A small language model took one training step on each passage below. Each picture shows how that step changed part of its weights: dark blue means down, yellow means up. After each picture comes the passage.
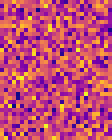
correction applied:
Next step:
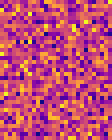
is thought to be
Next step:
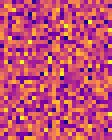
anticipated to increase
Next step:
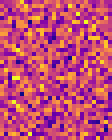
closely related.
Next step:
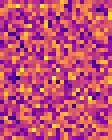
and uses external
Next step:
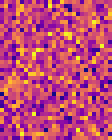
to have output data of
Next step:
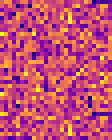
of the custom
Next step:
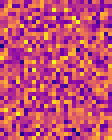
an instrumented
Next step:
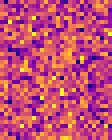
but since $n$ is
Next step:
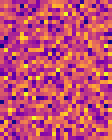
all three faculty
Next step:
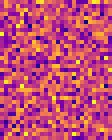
visual depiction of
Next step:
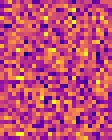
gene TDEP
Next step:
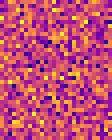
government being
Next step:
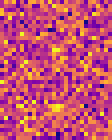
in hospitals
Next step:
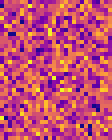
to the entire
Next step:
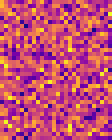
c) Physically
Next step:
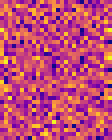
B) might have
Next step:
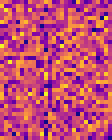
Reconstruction refers
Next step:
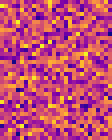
the contrary, in
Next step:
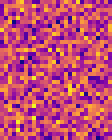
GSG one of the
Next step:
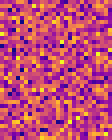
common goal of
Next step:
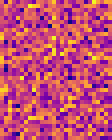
critical temperature of the
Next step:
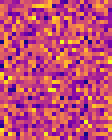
smaller contribution to the
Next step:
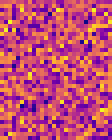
used in this study were
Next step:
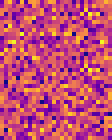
much stronger decay
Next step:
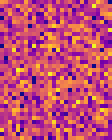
between peaceful space
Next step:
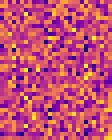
in providing explicit
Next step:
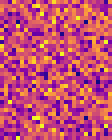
which Singularity
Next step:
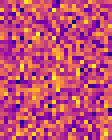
breast mass 66
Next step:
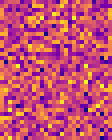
aspects of a
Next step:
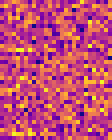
of a FLD
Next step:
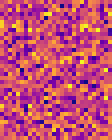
and effectively manage
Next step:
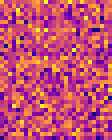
nuclear activity.
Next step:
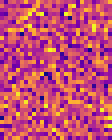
our friends,
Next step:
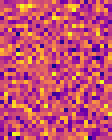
lives. Nail
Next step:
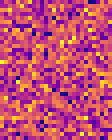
of every second event
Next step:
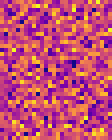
integrations. Due
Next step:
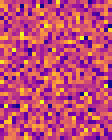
factorization breaking
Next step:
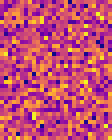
the surjectivity of
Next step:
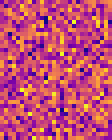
tasks and evaluating
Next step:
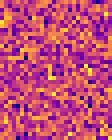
the numerical results,
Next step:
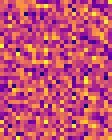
\vdash x
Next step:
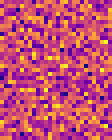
corresponding residue is
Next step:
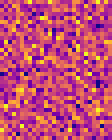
MCS devices
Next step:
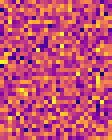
Palu; Learning
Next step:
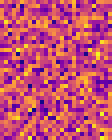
of QCDml
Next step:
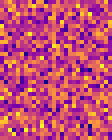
after the heating was
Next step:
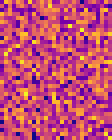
stages that can differ
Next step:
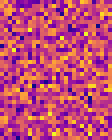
the flow is not confined
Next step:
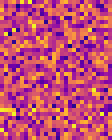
one, except for the
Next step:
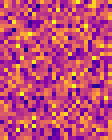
ecological in nature
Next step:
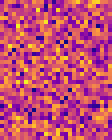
properties of Cloud
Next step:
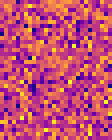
in the frequency or
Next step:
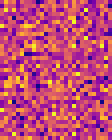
subject matter due to
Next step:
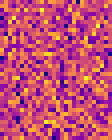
and traceability as
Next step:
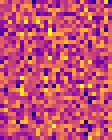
to parameter variations and
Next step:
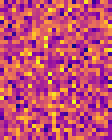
genres; style
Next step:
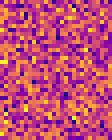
offers an efficient
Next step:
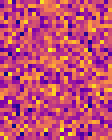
the single images, for
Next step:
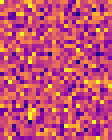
Model (when
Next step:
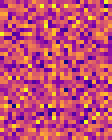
factor analysis fit indexes
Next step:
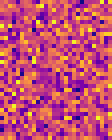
of proper installation
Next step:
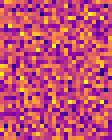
investment decision.
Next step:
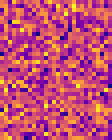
channel. For a
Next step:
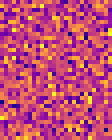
increase in the fraction of
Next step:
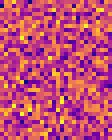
embedded in
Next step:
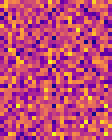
have used two methods to assess
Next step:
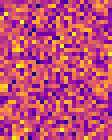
The archaeological
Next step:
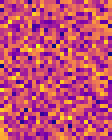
that the use of a
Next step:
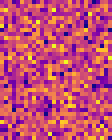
a call, send
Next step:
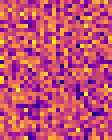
patients exposed to
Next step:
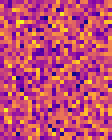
on the ground are in
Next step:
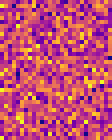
of a particular technology will
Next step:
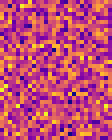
5 times, without any
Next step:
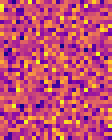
freely moving to
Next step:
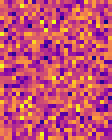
time: 26 min
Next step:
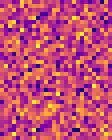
transportation problem.
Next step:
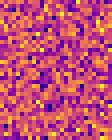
of the LNA at
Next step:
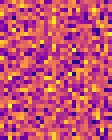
below 0.6 K
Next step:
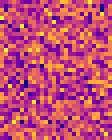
this paper, we address
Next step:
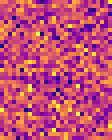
was already observed
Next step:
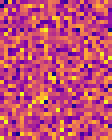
sources, it is possible
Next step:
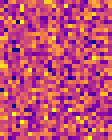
cavity $\delta
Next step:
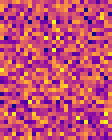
weak response in
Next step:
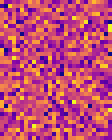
guarantee of
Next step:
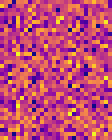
of thiourea
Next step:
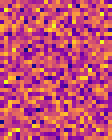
point that deviates from
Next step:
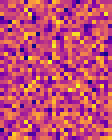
[11] Andera
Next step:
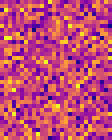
can be performed in a
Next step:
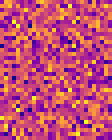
form a Vesica
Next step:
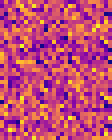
Our team has
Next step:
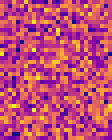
the bar formation process
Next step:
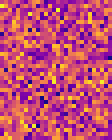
at a density of 150
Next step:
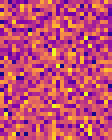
does not change the value of
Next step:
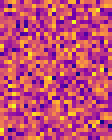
than $2\sigma$
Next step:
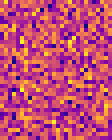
sustainable job
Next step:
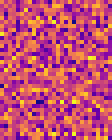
of the system (as the
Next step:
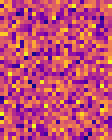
of contaminated
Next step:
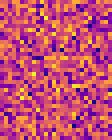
$\nc$ limit of
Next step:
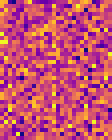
monotonically increasing
